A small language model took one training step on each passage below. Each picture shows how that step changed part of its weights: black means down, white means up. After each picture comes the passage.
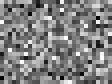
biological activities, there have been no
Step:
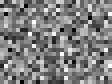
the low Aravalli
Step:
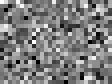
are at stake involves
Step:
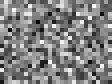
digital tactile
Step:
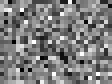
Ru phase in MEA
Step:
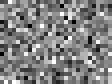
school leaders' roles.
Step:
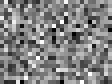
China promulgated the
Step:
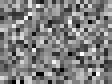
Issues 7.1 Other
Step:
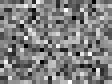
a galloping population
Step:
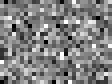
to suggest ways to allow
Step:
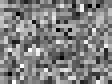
She decides not to follow
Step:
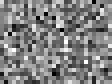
on sequential build-up
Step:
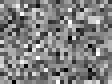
preprocessing data
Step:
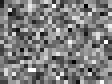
to ant stings.
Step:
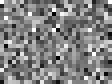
moisture accumulates).
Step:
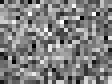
Data recovery - Data
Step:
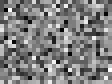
workspace towards a common
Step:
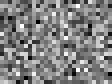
strategy in increasing public interest is
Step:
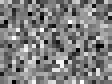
present; metasoma with the
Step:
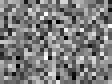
of the diaphragm
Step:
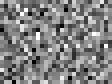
In order to link the different
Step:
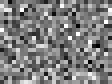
instability on Guamo
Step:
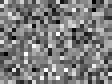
Shahrul Nizam
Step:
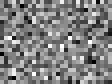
size of 195. Given
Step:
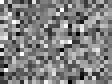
influences of ICT on the
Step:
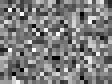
that suffers from the
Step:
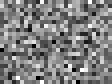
such that management has an easy
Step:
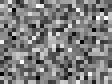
went to the sector respectively while
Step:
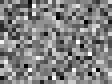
two subsets: a
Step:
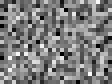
repeating the information they have
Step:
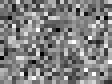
WSN to collect data from
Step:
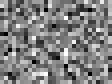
has caused major disruptions
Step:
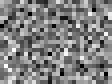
was used to automatically
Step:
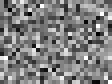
is derived almost
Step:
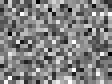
enhances rectal compliance
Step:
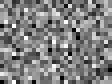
available to view here:
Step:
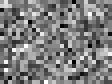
this is the oracle of the
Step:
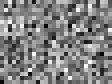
elements. Result of
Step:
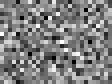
throughout this paper
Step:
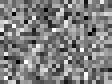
influence. Moreover, among possible
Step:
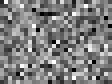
0.05), we reject the
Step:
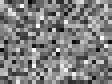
markets are generally created by
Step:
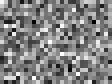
require extensive feature extraction
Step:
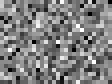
step, so sa discussion,
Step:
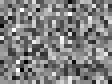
process in which certain white
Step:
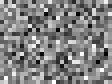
Malka :
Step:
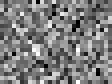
2024). The recorded
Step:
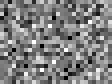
define what is the type of
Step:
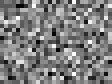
Concepts HSI, the
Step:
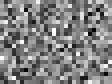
were found when comparing Wong
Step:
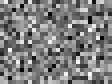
their experiences across the three
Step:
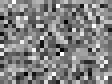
great challenges of recovering the
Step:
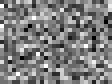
time t and k_1 is the
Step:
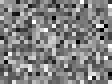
shown schematically in figure
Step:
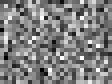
A multistage sampling technique
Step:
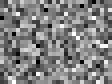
Technique We propose to
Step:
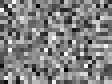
the most important things to know what
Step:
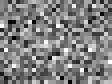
growth and development of the company,
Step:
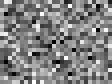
can be a base for
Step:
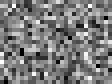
Africa has far
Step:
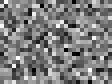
and macro levels. Some
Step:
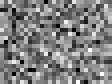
candidate. However, up
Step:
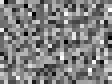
the Department of
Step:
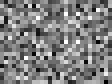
\sum_{i \geq
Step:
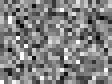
(by Inductive
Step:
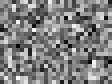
students taught the same
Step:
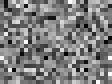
there exists an integer
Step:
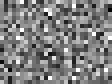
the protein folding problem increased
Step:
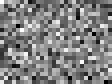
skill development, growth and development,
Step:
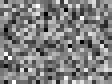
issues. Fleger et
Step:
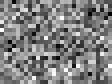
represents the speed of the
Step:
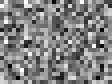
discrimination and hate
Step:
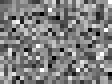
practice in secrecy by
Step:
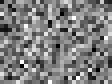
Synthesis and
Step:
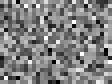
Dolan, T.,
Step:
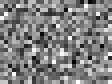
which reduces the inverter's
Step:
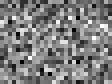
our skills, ability and
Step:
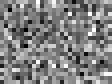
weaker at larger
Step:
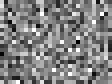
languages expanded.
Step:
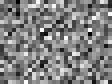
labour standards are poor
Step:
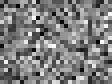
& Baldwin,
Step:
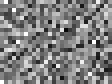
data and analysed with
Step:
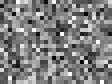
non alcoholic
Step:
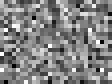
Frequency & Percentage
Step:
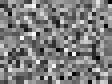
the Kurdish forces that
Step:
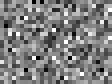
the types of the complex
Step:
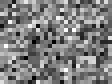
direction and speed of the
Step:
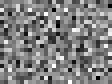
the samples were digested
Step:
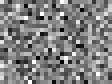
a built-in constraint
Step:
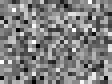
G, John M,
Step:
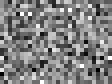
amount of liquid in
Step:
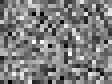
be trained to become an
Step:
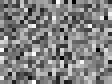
VVT would also be applied
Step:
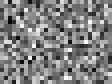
surveillance applications, and
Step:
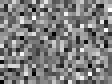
the SS 304, and
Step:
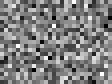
calculated via the kernel
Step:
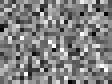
computation [1]. The
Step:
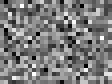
1. Craig Parker
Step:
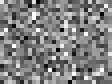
was added a parallel
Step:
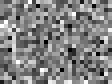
with Ga content x
